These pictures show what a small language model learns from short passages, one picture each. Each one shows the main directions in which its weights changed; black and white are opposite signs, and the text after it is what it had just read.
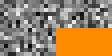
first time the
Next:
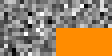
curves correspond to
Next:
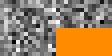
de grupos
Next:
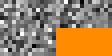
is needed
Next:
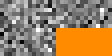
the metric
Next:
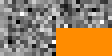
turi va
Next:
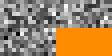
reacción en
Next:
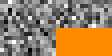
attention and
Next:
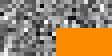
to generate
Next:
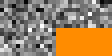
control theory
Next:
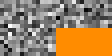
At the same
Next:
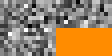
compared to
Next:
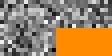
creo que
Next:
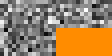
The analysis based
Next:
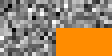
can cross
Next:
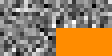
Another approach
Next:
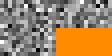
we have been
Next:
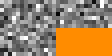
degree of
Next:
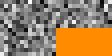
consistent with
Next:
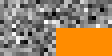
assumption was
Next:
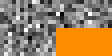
for the red
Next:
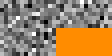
indicados los
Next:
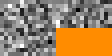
del resto de
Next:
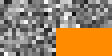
three approaches
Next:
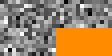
caso en
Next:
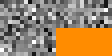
the views
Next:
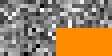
regarding the
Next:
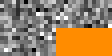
or not such
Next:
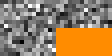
reaches the
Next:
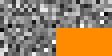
task where
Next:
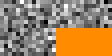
reactive in
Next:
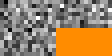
our estimation
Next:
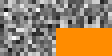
modules with
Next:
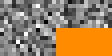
prediction of
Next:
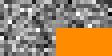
va unga
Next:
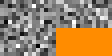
and hence
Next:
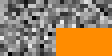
equation with a
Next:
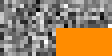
order to derive
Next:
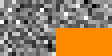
Table 2).
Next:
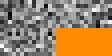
as compared
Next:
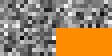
o capital
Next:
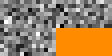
This complexity
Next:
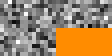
el cual
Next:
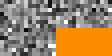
the relative energy
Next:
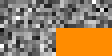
within each
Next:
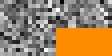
the energy per
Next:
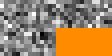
a algunos
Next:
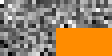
around the
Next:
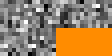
to its context
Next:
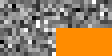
son muy
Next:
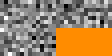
and unstable
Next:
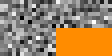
surrounded by
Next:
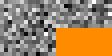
optical transition
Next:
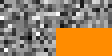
is one of
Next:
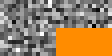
the fact that
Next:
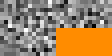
where the four
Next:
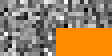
dos seus
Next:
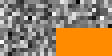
do acesso
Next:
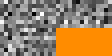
The possible
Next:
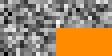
Proporção de
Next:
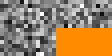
states determined by
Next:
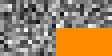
come from the
